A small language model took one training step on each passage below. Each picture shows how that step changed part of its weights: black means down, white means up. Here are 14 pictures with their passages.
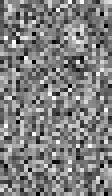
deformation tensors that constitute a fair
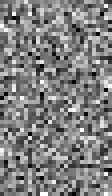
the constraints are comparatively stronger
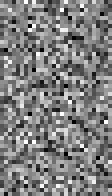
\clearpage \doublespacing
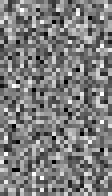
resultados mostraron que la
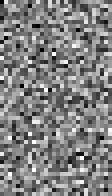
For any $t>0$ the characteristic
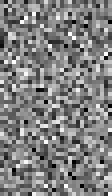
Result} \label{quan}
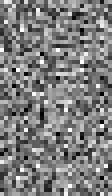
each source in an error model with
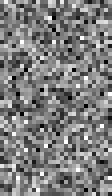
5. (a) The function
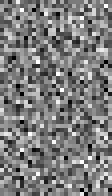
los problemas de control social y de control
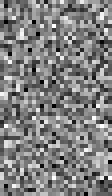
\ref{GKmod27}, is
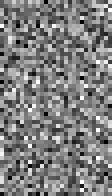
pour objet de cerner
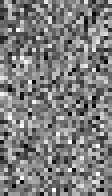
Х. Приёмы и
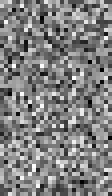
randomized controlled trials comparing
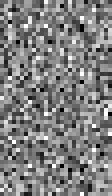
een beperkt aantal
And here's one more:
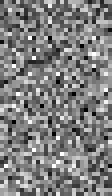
его интеграции в образовательный
